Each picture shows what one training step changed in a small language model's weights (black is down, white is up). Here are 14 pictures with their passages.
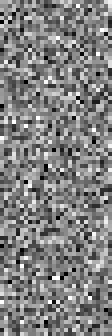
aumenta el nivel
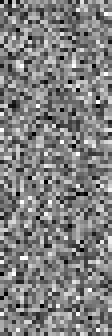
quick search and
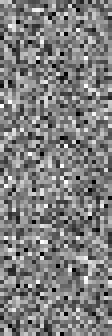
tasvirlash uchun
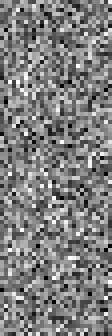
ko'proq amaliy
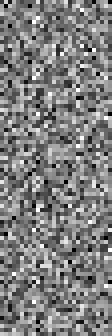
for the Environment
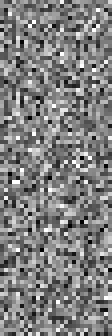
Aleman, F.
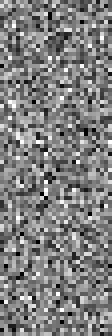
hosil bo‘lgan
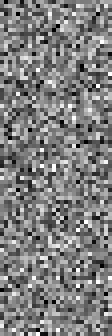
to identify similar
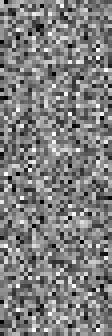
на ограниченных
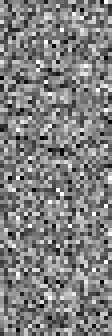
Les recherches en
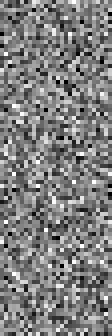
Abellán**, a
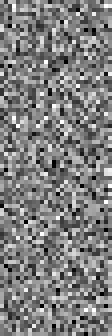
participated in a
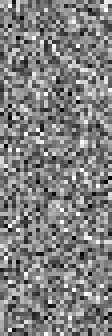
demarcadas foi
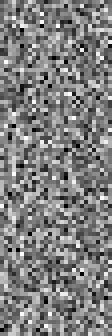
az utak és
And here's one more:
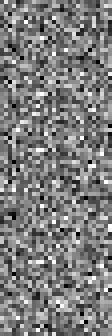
oson saralash va
